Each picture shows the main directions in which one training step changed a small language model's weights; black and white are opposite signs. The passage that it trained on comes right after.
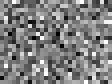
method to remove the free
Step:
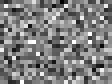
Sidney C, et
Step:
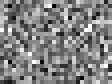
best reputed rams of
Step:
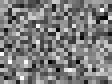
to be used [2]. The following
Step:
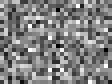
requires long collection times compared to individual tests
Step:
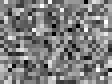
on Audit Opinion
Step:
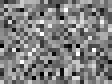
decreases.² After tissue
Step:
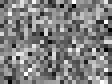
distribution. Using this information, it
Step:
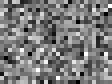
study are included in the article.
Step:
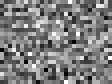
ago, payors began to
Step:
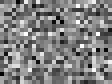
a subconscious network
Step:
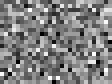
meshes near the axis and
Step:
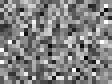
vaccine is administered
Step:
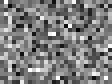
While there was some quantitative data collected,
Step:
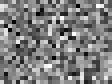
oncogenic factor (8).
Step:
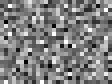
molecular methods (fundamentally
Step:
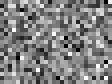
benefit ratio and return on investment compared to
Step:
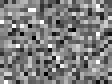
parameters affecting offshore wind
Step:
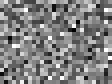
of Arjie and his
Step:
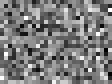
0.36 Leg length
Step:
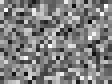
the hardware leading to new possibilities
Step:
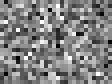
– Part 2: Making and
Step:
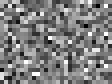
declare that there is no
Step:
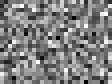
in Probability” by
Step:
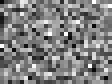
constitutional practice in the country
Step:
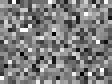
actions, which are among the most important
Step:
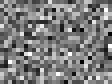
use for gluten-free
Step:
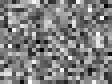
significantly expand the range of results obtained
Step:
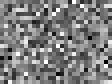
and spent solids was performed according
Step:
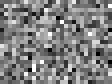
associated with variants: men may
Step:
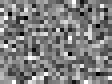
(the "artificial
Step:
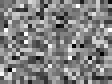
as a function of thermodynamic
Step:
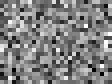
paired with acknowledgement
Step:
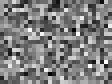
reaches 80%.
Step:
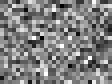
of within the rest of the
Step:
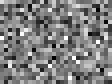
order to meet multiple learners needs,
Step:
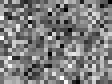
research paper, new multilingual
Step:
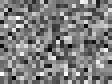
their bioactivities are presented in
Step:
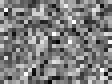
the earth and the environment through complete
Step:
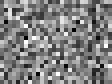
most minimum cloud covers. Table
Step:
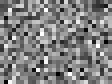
according to research and publication
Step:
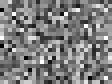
(“What comes to your
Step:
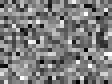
systems and support frames in the
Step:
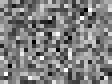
fastenings, flexible
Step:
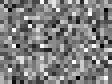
reference dataset for practical use, but also
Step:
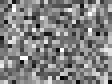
100 ideas for ICT in Health
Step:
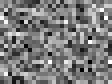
a headspace gas analyser,
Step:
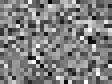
(such as seizures)
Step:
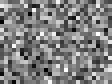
Does the text regulate
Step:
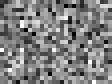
and Lumsden,
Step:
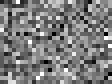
tool aiming at text extraction and
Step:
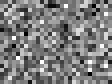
nature of the absolute, various
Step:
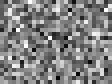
of results is depicted in the
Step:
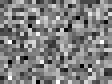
we belong to Allah, and
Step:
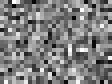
data of the study under consideration.
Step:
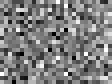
it is provisioned with its exact
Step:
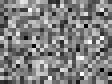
distinguished, and according to
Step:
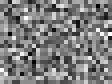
of the respondents are summarized in
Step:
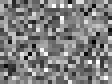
pH on hydrogen production from glucose
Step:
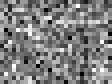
[5, 6]. To increase our
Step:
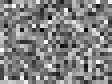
somewhat fuzzy
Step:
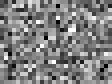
can be accepted through smart
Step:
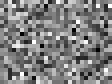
specific templates, to
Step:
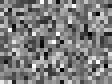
government, ECA employees and
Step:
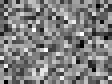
for illite and 283
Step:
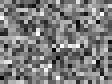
australis from the
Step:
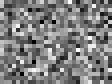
case of Indian mustard, most
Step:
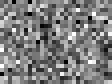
[accessed January
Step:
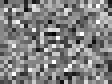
Table 6. WT Strategies
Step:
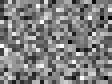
indicates a strong need of provision of some
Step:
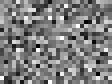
Agreements²⁵ have as main
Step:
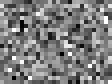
pyridine, α
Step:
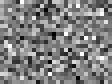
landscape pattern Deforestation
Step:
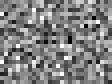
sheet structures with lateral dimensions
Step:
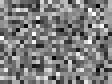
usually for prolonged periods
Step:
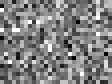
resource planning and management practices.
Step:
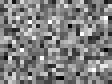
results for the 1- μm
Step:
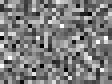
and nonenzymatic
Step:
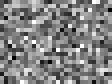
of Ikpe *et al.*,
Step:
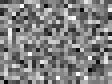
of the Coupled Model
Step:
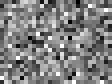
range of time and temperature. The two
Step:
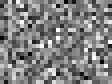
is formed, but also how it
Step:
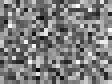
in a phylogenetically
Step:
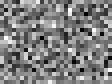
positive referent without which there is
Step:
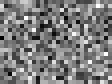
EE5 = awareness improvement of the
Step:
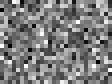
programmed by nature and are so
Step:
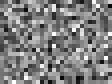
of reach for many patients, mainly
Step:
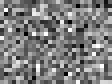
the whole length of test samples and
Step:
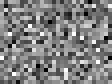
Form surveys were distributed to
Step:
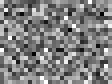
the impact of class imbalance on
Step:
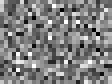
Things just keep changing.
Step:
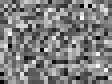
maps, before the intervention with
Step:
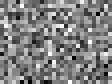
1 h and 0.6 nm for
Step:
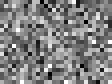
system response including all nonlinearities
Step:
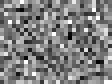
found that this debris flow
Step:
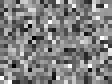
random sampling approach, soil was collected at
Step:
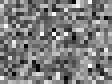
and 238U in the surface soil
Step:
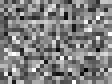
or mostly treated as waste which further
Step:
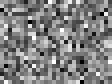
diagnosis, and surgical
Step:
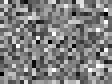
them by lowering prices), and
